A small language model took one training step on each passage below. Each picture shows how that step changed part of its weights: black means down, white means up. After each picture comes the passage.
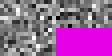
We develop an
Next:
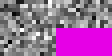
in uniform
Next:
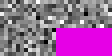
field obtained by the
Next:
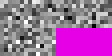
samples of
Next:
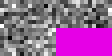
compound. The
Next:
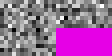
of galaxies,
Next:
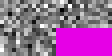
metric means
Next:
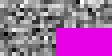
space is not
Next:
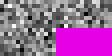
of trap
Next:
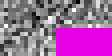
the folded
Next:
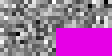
well with the
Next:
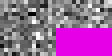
On a
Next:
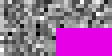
can also be
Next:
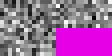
where nuclear
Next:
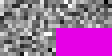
the star formation
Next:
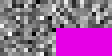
to analyse the
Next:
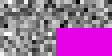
for an increasing
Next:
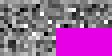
Zeeman coupling
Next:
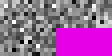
proposed first by
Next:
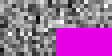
they couple to
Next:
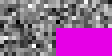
The insets
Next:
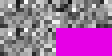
with additional
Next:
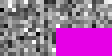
on the spectral
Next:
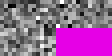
by NSF
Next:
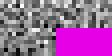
acts to
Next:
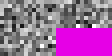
energy required to
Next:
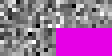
using the formula
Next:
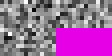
the training
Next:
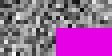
order scheme
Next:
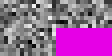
$b$ at
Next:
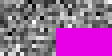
\d x
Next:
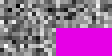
local modes at
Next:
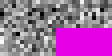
result of the
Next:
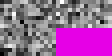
linearized dynamics
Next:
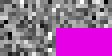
were provided.
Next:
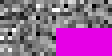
It would be
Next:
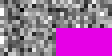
and frames
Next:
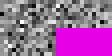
instructions in
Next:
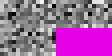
$\Delta$. For
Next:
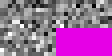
= \textwidth]{}
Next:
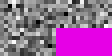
and tested
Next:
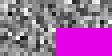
as diffraction
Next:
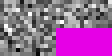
maximal using
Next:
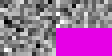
make the wave
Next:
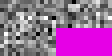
systems that has been
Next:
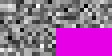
operator used in the
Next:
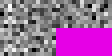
design of the
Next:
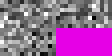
In order to
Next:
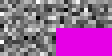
field theory. The
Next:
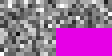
only after the
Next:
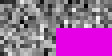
a generalization of
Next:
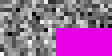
formed in the
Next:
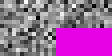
has been experimentally
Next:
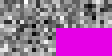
sensitively depend
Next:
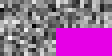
complete set of
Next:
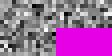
limit, we
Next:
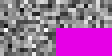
the SM to
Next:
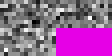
The theoretical
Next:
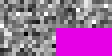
If not,
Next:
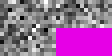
corresponding vortex
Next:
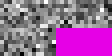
sender at
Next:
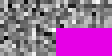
we give
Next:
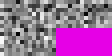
conditions of the
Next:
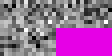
groups of
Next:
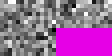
as the vertical
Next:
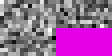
the $\delta
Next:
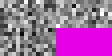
of the first
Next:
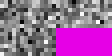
relative phase
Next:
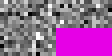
One of the
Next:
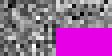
NS is a
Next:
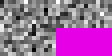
the constrained
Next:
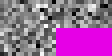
under damping
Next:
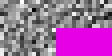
neurons is
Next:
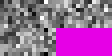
is sent in
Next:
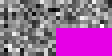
parameter $x$
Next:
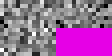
the coupling to
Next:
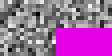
a weight
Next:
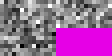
If these
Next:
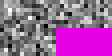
and Wang,
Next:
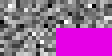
coupling to a magnetic
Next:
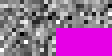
same is true
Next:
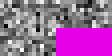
we focus
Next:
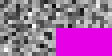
quantum gate through
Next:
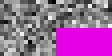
$c$ defined
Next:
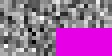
the rest of
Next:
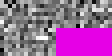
p \ell +
